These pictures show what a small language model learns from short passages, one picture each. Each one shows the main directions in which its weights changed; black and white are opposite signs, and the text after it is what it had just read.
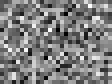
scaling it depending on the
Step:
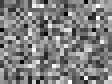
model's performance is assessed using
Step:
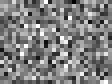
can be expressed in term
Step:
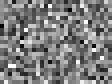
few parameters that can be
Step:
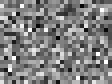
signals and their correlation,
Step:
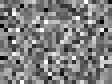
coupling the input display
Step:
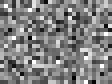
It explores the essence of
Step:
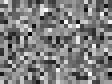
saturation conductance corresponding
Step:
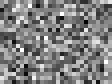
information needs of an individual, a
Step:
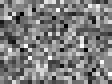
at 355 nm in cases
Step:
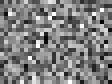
Крім того,
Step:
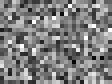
systematically documenting
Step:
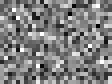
to visit (Romero
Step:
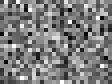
development, fairy tales
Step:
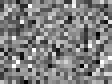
NaCl. Bound
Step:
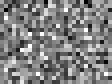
hamda bog'liq
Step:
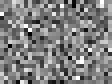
may be due to adverse
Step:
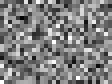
of action $S$ for
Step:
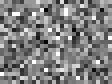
the correct distribution of time,
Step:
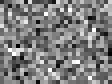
of the $i^{th}$
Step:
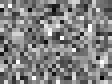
convolution $f_R
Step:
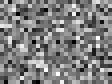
the metallicity of the
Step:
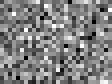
da sua própria
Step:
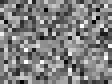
років вивчає
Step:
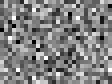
the pilot applications of
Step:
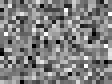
in the absence of any specific
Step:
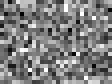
consumed by nucleating at
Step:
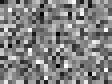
creative thinking.
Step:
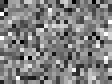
cotangent space at
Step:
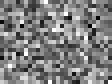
calculate the current injection
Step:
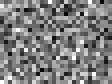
their gender, grade
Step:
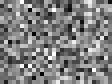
numerical results are outlined
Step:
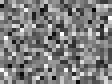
atual: - Não
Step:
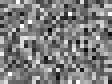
corona seen at high
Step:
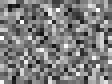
scenarios. The claim
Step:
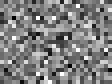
With traditional parties
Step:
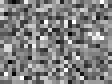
las opiniones de
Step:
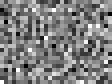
SHS performance and CAT
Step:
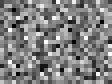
Sixth Assessment
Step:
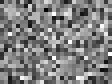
keskin oshib,
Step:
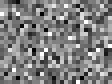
– Germany) B.
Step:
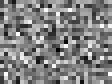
ajustado para que a
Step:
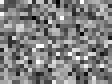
ikki muhim
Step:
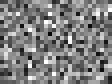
tanda biasa)
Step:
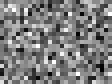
examined specimens show a
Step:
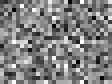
study the etiological agents
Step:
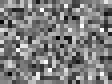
medias aparentemente
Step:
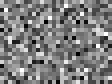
the most dominant in the
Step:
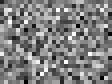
introduce a convenient
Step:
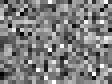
ist \begin{equation}
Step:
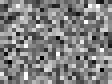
literature on the psychological experience
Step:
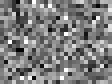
зв'язку з
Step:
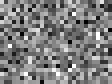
significant amounts of
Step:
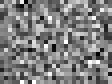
and \(\delta\); the
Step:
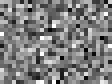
and (c) C 1s
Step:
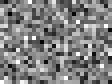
belgilar tizimiga
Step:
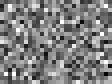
Irrigation efficiency
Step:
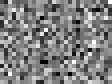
implicitly provides a
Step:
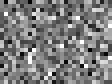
lysine supplemented
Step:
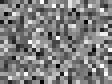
was supported in part by
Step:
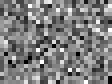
9) were tested. The
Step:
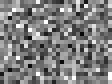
yang ditujukan
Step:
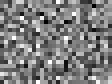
Assessing the dynamics of this
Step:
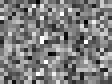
do consumo. A Too
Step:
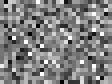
Bourse. It ensued
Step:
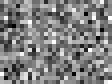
morality compared to those who
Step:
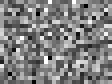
fase precificação,
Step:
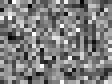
show that editors from
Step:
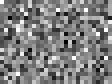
ileostomy patients),
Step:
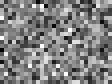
Zhao in developing our
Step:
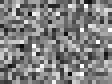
savings for the period of
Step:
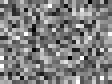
electronic structures show a
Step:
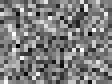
function of depth into the
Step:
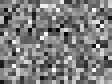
de la construcción.
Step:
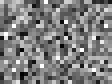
methods developed for the natural image
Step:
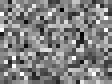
we shall derive an
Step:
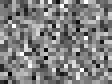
proliferation while
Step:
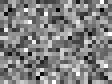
va qadoqlash, 18
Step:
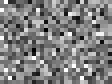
the data. In this paper,
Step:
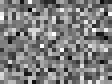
to enhance uptake and
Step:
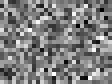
т.); средняя
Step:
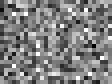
Shotgun optimization}
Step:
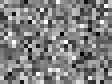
receiving reward, is
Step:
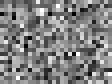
Se solicitó
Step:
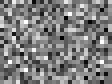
large domain size, the gas
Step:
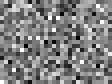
initial value formulation sensitive
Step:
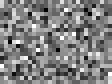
the authors describe the
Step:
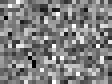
maqom sifatida
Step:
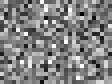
*Landscape and
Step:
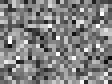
these and the governance
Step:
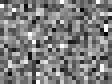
da Arquitetura,
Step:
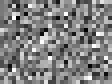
do NASF-AB
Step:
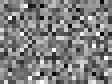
and MDRE platforms as
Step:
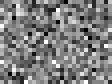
Tacotron, in
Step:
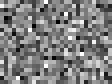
para el tratamiento de
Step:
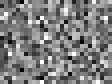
and \subsection, respectively.
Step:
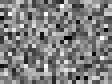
images contain different models, 8
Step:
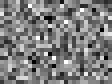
taken, such as:
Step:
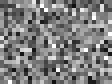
variety of phenomena
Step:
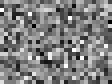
to a fixed post in either
